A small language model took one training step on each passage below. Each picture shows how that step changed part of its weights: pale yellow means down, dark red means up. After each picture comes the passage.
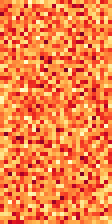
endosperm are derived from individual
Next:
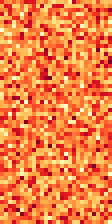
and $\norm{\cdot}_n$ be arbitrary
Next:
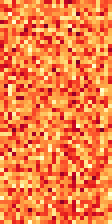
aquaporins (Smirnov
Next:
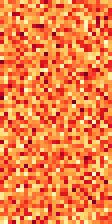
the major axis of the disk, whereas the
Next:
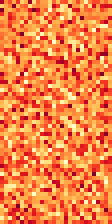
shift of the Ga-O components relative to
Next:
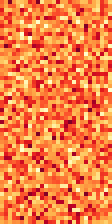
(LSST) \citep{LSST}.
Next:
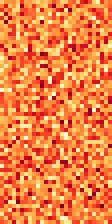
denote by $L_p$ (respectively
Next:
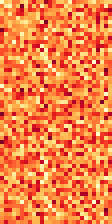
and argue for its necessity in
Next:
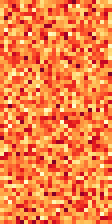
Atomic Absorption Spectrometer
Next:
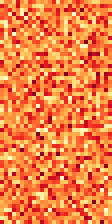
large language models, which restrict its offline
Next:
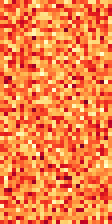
EP & F & RET \\
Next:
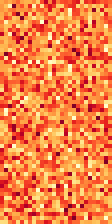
at the NATO Advanced Study
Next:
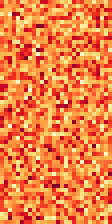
the required neutrino asymmetry originates from the presence of
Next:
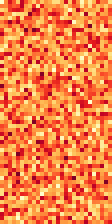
\item Of the remaining 164 groups,
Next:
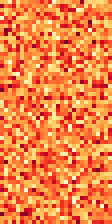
$r<r_-$. The OSCO
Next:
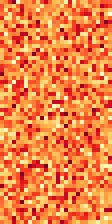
challenge that might be diminished through
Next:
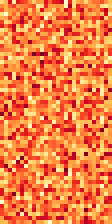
either a conic bundle or a contraction of the
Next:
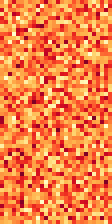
different resource allocation schemes, and a normalized maximum channel
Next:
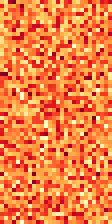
compare across two languages. In particular, the very
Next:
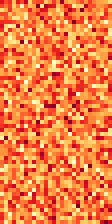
$W_k$. Introduce $Z
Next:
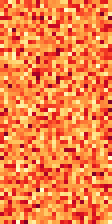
-b_s \sin 2\theta
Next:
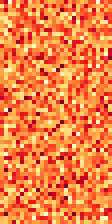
is crucial for effectively combating food insecurity
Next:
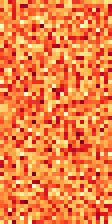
analyzing users' behavior patterns. In this
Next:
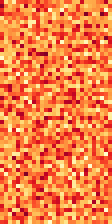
keV) with a moderate spectral resolution
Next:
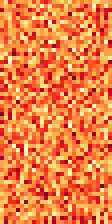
distribution over paper counts, weighted by each
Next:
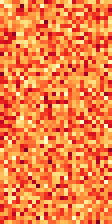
and computation of event maps to help better planning of
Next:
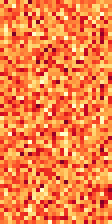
by Proposition \ref{prop:rk}
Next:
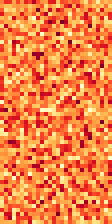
the deformation $e^{\lambda(\Phi)}
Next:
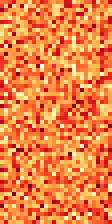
doses, but is more consistent in its
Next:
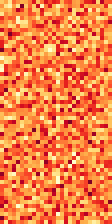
3 and 9, because that would produce two
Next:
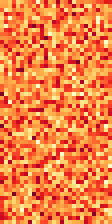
2025), supporting our hypothesis that this circuit
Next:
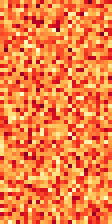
\begin{itemize} \item[(i)]
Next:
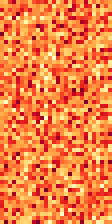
missing values (replacing them with
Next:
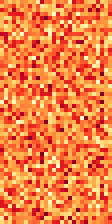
[8] generalized some classical inequalities for
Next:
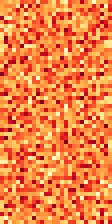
This highlights the efficiency of robust solutions in finding
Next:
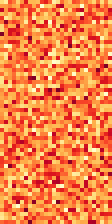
execution speed is\footnote{We assume that
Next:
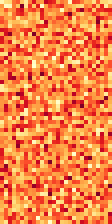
and exchanging the complete technology for processing a
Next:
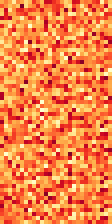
aims to combine space- and
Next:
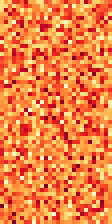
$(\mathcal{D},\Delta)$ be a differential
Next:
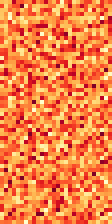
found systematic offsets between the colours thus obtained
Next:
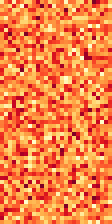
Où $k_0$ est
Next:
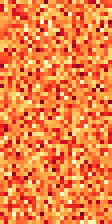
variance. Thus, in order to test for the
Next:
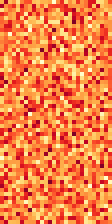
of Theorem~\ref{MainThm}}
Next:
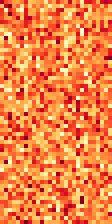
and 228° respectively. (I) is
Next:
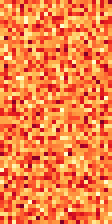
we take up the tree has essentially the same computational
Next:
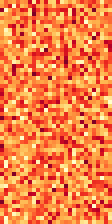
to a single deterministic 16-dimensional
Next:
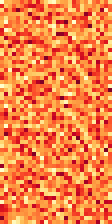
the OTDR and computer-based
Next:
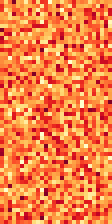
five years, and in some cases had the
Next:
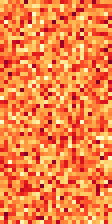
the films produced by NaSICON
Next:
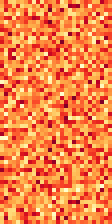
capitalising on speech and exchanges
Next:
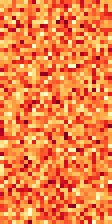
implies that the number $S_{n}$ of
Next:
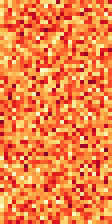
set of literature considered, though extensive, is
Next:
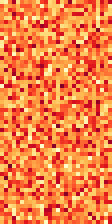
later when we require intersections to be
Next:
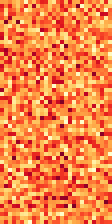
space boundary CFT/Liouville
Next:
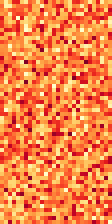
of our study. The maximum displacements are slightly
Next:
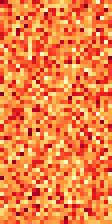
cycles) of $X$. By $\rho
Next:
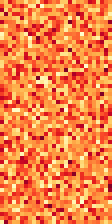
its equilibrium position Given: 1.5 kg
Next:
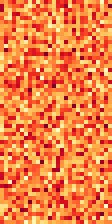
viewed, irrespective of whether these
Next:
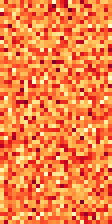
geometries govern these amplitudes, each contributing an
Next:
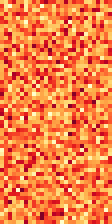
time, 1/ speed is proportional to time and
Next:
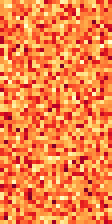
of a language, can be used; what it
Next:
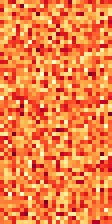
signs, all corresponding coefficients are equal. \
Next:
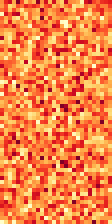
$OC$ be a straight line. If
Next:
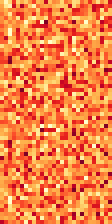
to each of the clusters through reducing the
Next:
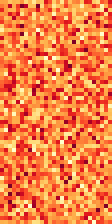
## II. Principle of the
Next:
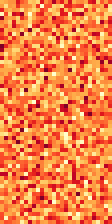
$\delta >0$ is small and given by
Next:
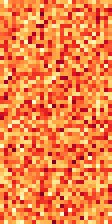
in fracture network geometry have a larger impact on
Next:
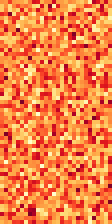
if $n \geq k+r$, then
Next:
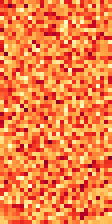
one religion and way of life, but is
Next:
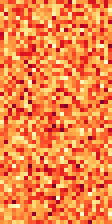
building blocks. It is important to mention that
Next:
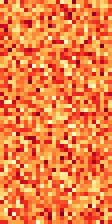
Quality Control and Shelf-Life
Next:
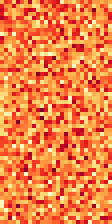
designed especially to develop problem-solving skill
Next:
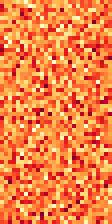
the formulae Eq. \ref{8},
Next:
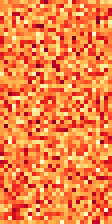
the series can be greatly improved by the
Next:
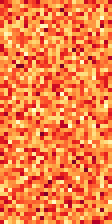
of Western Europe, but also occurs in
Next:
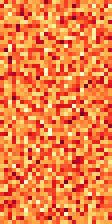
challenge. - c) **Emergency
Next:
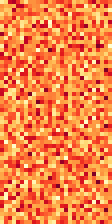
give algorithms for the approximation of good interpolation points
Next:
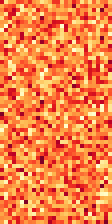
Eisenhower friends and
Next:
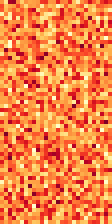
locality. However, the range partitioner is
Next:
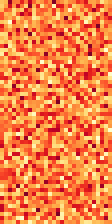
experimental data, a realistic FE model of
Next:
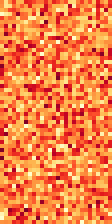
in reprocessed NVSS polarization data due
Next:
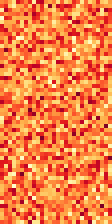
X$, but does not factor through $Z'$.
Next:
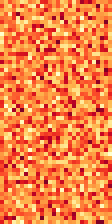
the true CoR in the lower right panel.
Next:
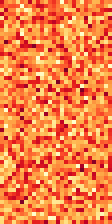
going out father, king of
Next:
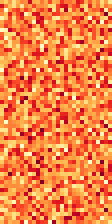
pair, averaged across all standard benchmarks for
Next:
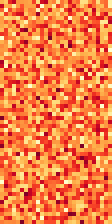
higher degree, an apparently
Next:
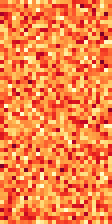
chamber are shown with asterisks instead
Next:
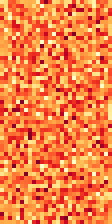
group of $\onab$ reducing to
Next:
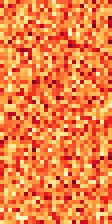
a few meters horizontally and 1
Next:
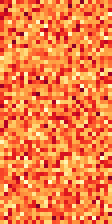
collisions, or transferred to the ion
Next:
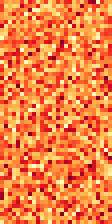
6.4 Qualitative Analysis 32 7
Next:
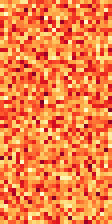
cubic graph satisfying $\lambda_c
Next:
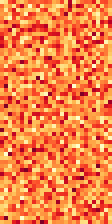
hand is linearly coupled to a bosonic
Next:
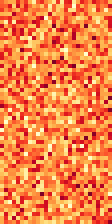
S_{DBI} \simeq {\rm
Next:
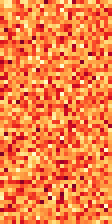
of individual musicians’ practices, are often
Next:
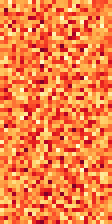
under feedback strategies (\ref{eq3a}),
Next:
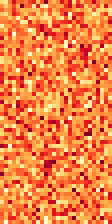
utilizes two power link channels: a
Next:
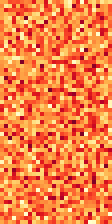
in Urinary *Escherichia
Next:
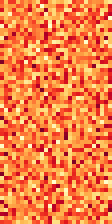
method for calculation of one-loop effective potential in
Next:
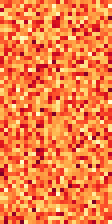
Since $B-I$ is a
